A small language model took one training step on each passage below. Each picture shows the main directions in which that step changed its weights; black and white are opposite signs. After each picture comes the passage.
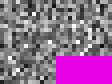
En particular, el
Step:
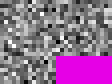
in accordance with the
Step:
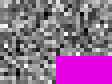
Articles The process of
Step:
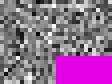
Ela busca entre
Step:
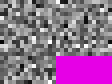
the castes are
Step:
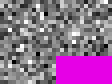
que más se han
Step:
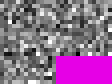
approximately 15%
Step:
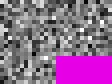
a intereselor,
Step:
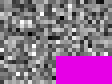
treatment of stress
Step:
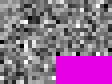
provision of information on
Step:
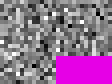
ESH dans les
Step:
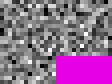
y regional, se
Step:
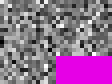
when you can.
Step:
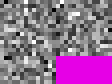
boshodagi don
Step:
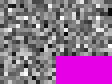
system model outputs can
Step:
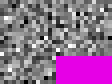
9 peg teeth
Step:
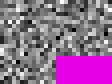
hamda mohiyatan
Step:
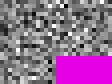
The present work has been
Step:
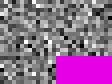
the possibility of
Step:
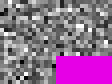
ocupacional, em
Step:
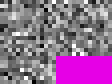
from related tasks
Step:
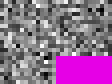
the desired output
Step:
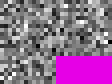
out of the scope
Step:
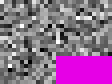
data screening
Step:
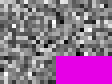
waterbody &
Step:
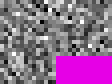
the problems faced by
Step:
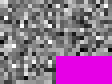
also invited to participate
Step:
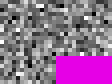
nature or because of
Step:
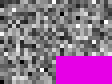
к смерти.
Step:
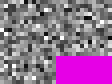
research requires the
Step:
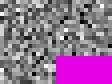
of the thrust of
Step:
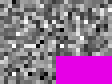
this direction. In this
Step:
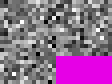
of speaking.
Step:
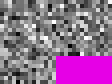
following tasks:
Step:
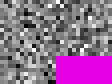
only find one evaluation
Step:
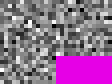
with cloud services
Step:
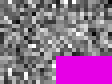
solid particles in
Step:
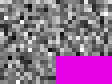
fry and then
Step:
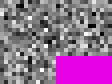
with each pattern
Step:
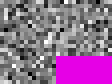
preço de algo
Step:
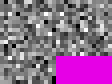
10 de outubro de
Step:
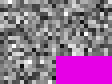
birida Roziyning
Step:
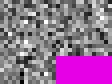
workflow development supporting
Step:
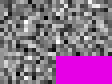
the specimen is
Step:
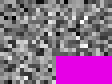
unusual properties
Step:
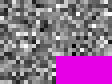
the relationship. This
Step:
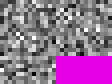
in the creation of the
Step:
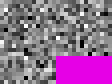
computed by taking
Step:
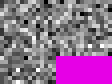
zu beachten,
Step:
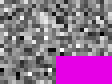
Age Homes,
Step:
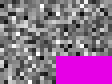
no stenosis.
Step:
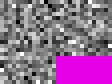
the degree of
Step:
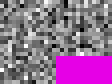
smart charging
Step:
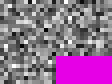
conducted to increase
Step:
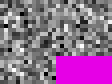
arquitetura que
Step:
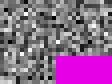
Abstract This
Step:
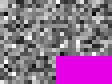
for V10 S.
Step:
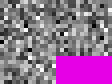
issue for researchers
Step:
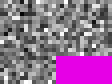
third order
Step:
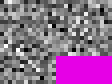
and matrimonial
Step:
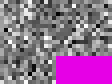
Núcleo de
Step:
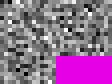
qilish ular bilan
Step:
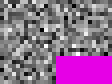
is caused without
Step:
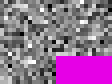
Pada siklus
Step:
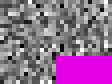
parameters on the
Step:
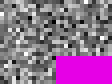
Sociologia, o
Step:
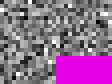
tools can be
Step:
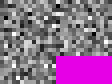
strategies, students and
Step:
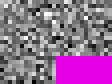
naturels comme
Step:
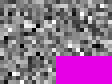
Fig. 7 : eau
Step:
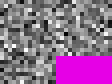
met the half of
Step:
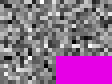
adecuado en un
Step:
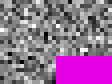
firstly carried out
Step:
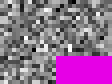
a European
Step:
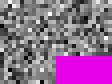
degraded at a
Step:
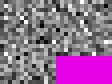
man's attitude
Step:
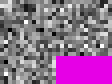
podem ser apresentadas
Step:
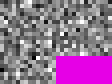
caretakers or
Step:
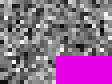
it is interpreted as
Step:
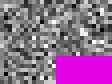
miestom na
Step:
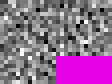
and quantification
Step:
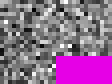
Variables The
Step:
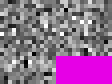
the SMOTE
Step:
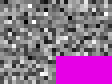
os cidadãos
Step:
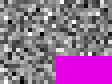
katta umumiy
